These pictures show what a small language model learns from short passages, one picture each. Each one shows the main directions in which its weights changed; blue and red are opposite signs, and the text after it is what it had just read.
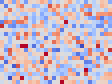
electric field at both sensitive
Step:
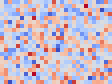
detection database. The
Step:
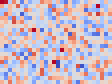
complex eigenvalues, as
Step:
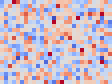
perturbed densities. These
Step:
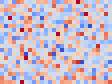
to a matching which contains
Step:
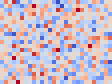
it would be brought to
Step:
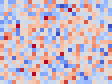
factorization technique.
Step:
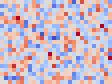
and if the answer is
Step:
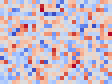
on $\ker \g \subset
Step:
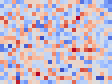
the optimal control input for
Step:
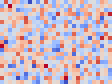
transitions define a generator of
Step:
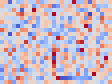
speaker statement is
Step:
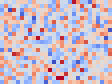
removed. The
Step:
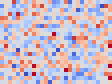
and time constraints for data
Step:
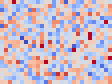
relatively close to the
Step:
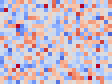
crucial role in
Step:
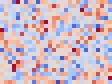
values. Excellent
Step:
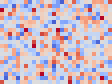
you identify as being
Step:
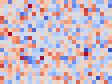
more deep learning methods
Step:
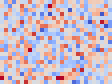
control method. Figure 1. The
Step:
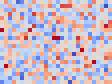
a form of the double well
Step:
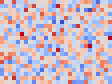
line with approaches such as
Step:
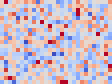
conjecture has been settled
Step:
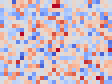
matrix with pressure results in a
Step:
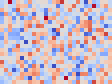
more general boundary conditions. Our
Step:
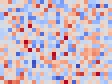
She firmly holds
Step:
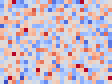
that are currently being
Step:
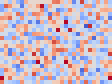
track the populations of
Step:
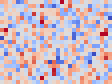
inequality must be
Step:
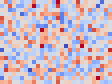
region indicate a strongly
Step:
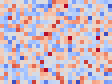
and recreational goods,
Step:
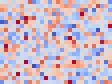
highly complex and poses considerable
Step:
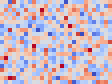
constant problem has to rely on a
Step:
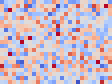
*Nano Lett.*
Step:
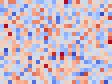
similar to the stable rank obtained
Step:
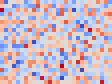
oral condition. The solution was
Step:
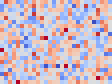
Not declared 20 percent
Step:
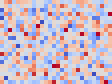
$N$ be a prime number
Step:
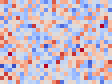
soluble in ammonia with
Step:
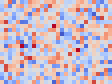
title. It will be
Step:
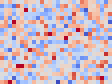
millipedes in a
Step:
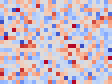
local interactions whereas the
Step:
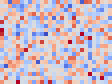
related activities described
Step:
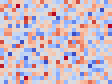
ratio $a$ =
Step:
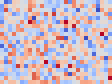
the dilaton gravity
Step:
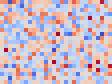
significant differences ($p <
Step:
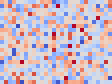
been studied and proposed as potential
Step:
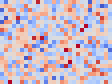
lighter chargino
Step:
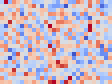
solution obeys the heat
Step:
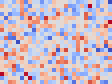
common confirmed cause
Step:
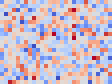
(more frequencies
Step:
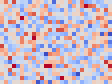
may be required. Such
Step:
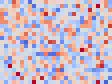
geometry}. \newblock
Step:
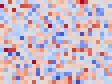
$\At$ is in the
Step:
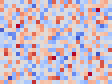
In order to compare the
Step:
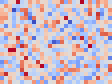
urban mobility requires
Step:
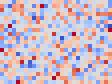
presents the overview of our
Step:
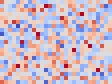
Euler characteristic is also given
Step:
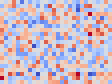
liquid in the region
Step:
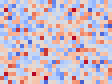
of topological flavour on
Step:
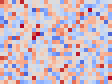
is easy to obtain that $
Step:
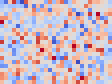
prove that the part in the
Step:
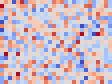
one that used in the three cable
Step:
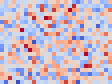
mmol/l; $p
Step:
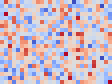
of edges coincides
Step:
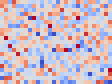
morphisme canonique
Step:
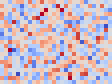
scattered gamma-ray
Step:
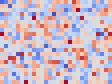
single, compact platform
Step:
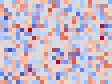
and on the fact that all operations
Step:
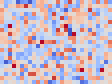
associ\'e \`a
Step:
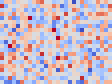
$t\to\infty$ to
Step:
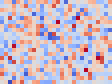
to create some solutions.
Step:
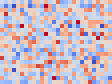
2 M'Saoubi
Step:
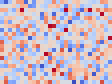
drought years using
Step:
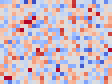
the monomer concentration is
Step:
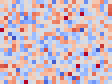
of her and made her
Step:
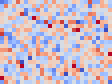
preform. This pressure is
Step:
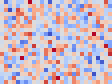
in the region analysed
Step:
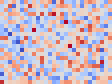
cause of deep
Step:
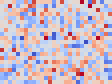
decay negligible
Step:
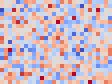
(BU) Setback
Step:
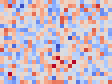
not all work areas can be
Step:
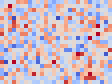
an edge iff the corresponding
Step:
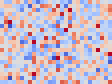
contact between the tool and
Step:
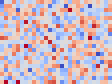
when the atoms are
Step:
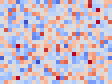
of the i-th order whose
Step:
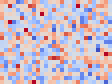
image must contain the
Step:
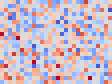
of operations on types and
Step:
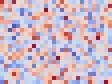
on warped DGP
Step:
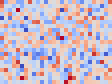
officers and credit
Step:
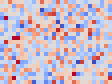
\times X)\ar[u]
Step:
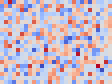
4458, ensuring the
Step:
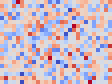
the BMI calculations. The
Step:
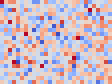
quantum numbers,
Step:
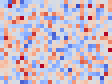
satisfied at all points where
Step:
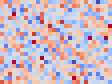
entitled 'Factors
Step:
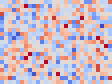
(BS), realistic
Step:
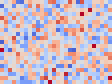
the requirement that the exact
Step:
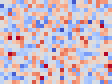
the science pipelines
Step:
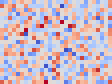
an interesting field to
